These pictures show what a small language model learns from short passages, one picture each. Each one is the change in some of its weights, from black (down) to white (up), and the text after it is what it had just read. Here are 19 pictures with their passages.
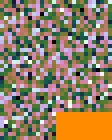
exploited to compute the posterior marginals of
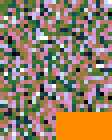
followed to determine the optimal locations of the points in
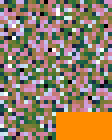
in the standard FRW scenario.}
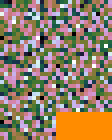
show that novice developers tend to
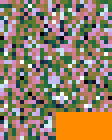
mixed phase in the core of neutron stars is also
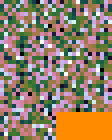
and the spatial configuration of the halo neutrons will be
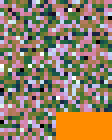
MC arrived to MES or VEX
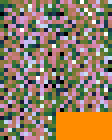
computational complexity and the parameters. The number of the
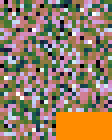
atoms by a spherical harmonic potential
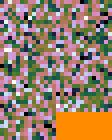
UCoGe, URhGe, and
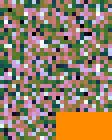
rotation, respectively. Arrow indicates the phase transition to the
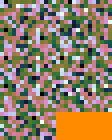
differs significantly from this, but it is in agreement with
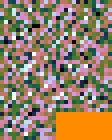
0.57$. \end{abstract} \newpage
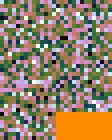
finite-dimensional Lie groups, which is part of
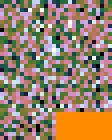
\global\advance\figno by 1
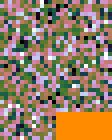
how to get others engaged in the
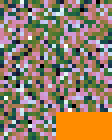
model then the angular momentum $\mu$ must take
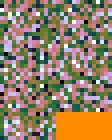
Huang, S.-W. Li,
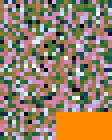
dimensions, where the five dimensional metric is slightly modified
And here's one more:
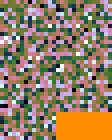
noted in the previous section, this measurement can equivalently
